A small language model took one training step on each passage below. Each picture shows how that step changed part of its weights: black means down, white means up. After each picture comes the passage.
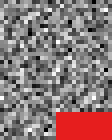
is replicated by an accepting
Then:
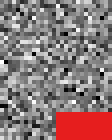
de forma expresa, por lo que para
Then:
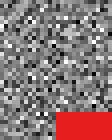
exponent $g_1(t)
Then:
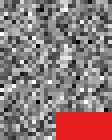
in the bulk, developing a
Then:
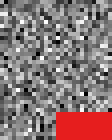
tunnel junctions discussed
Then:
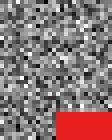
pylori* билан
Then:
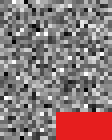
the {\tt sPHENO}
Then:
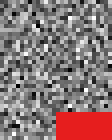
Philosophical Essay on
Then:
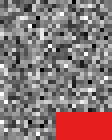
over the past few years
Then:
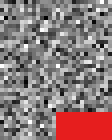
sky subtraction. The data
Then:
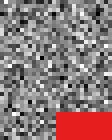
of atoms, panels (a)
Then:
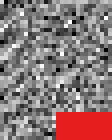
para apresentar os processos e a
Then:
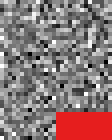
proposals reflect a shift
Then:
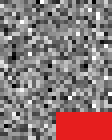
morele kwesties in de zorg,
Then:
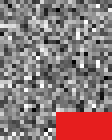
decidir em favor do réu
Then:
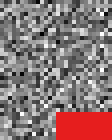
libraries and directories
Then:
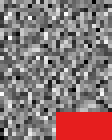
мунозара олиб
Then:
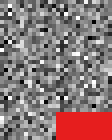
g‘oyat dolzarb
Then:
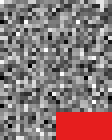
dei limiti e delle possibilità
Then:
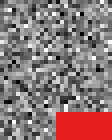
the estimations of USMR
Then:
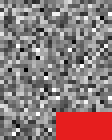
monitoring of M 87 with
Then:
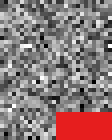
mirror pairs discussed in
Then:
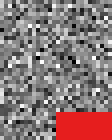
are incorrect. Taking into
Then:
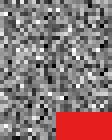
user, and then transmits the
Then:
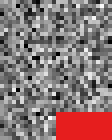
робочого часу у
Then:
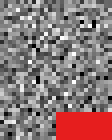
including audio and biomedical
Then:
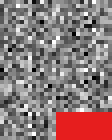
hak. Istilah subjek
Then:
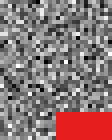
ochiq tizim ekanligini
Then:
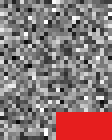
means that obtaining this scaling was,
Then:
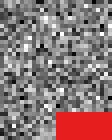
acts by deformed Leibniz
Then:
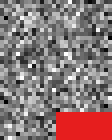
PSF, 500 amostras com
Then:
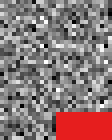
exploiting ``dead
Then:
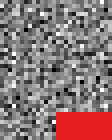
quá trình thay
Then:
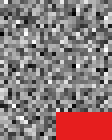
identidad es producto de un largo
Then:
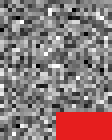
“So‘x buyumi”
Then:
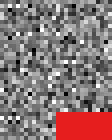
– “несущий”,
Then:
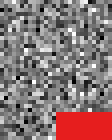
parameterization revised for solids
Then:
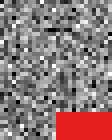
reusable software. [...]
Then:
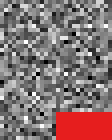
mas‘uliyatini oshirish
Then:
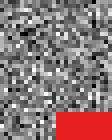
YOLOv8 [online]*.
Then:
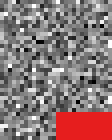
used the SMAC data to address
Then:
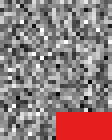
entre a mulher e algo
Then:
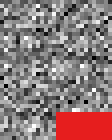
5: Model training.}} An
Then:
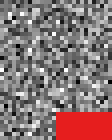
lol qoldiradigan
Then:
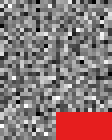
cut by reconnection with overlying
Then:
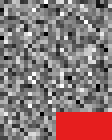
методов лечения им.
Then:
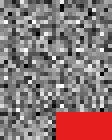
dimensional and that $\bE$ is not
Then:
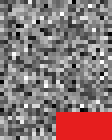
by the cavity-qubit coupling
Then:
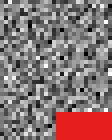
newly formulated criterion,
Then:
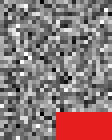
identifikatsiya tizimi
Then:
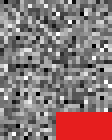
in the baseline model. The policy
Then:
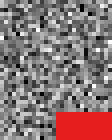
make use of an interpolate
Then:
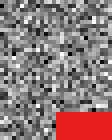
„Verteidigung gegen
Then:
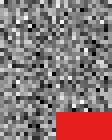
equations (\ref{A1}) that the same
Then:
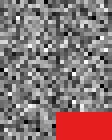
the shell size distribution and other
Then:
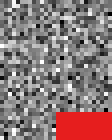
180 países, houve
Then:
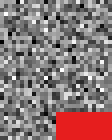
plot the conditional mean values of
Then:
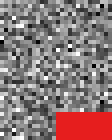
the light scalar has been taken into
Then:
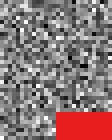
of two or more complaints that exist for
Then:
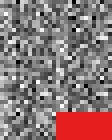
can not create transversly polarized
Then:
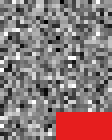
en la escuela debe
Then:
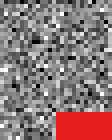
. \ee This state has, for
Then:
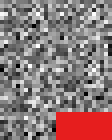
e.g., the lowest gap. The
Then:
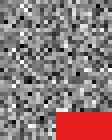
comme les seuls aptes à
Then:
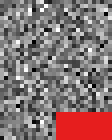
\obs{In order to experimentally
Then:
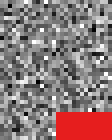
belgisidir. Shu
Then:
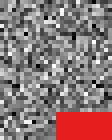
are a good description of the
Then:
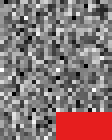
на описанные выше
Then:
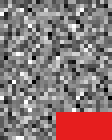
и жировая ткань.
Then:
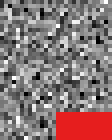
Section 3 presents the methodology associated
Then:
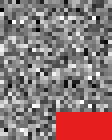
qubit fermionic-excitation
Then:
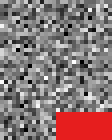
a discussão comentando sobre mais
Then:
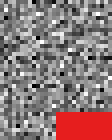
OF BABURIDS.
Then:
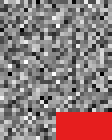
green square in (a), can
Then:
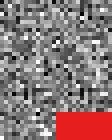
\section{Diffusion and
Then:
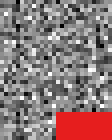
of the field presented here aim at
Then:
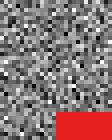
el cosplay mejora la
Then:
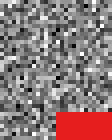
mustaqillik huquqi
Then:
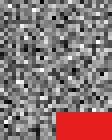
materiyaga qobiliyat,
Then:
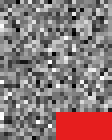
an event and its impact.
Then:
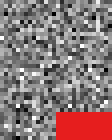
stage at which the aerogel structure is
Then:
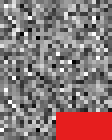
relacionados ao câncer
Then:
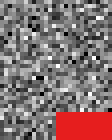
saylov jurnalistikasi
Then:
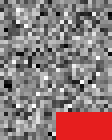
D~H Coombs and
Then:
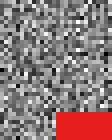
is not true anymore in the
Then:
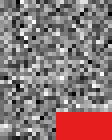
Crucially, there exists the
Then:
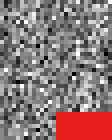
into bins, and model the probability density
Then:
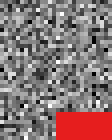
in the $\epsilon\cdot v=0$
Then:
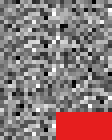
is enough to measure a full
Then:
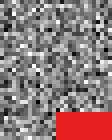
brightest SLSNe (see
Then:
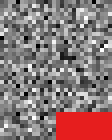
to the fact that all of the nodes
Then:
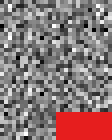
between the consequences of functional and
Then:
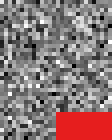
to "Covid-19" Case of
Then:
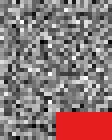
of buildings and structures. In
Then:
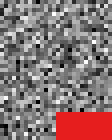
superconducting. This phase of quark
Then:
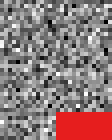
\\ BNB & Binance Coin
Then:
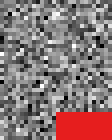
for topology-preserving
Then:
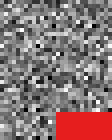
vector $\vec{c}$ represents the
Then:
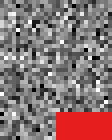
but boost the autocorrelations in
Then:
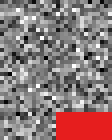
und Gartenpflege Markus
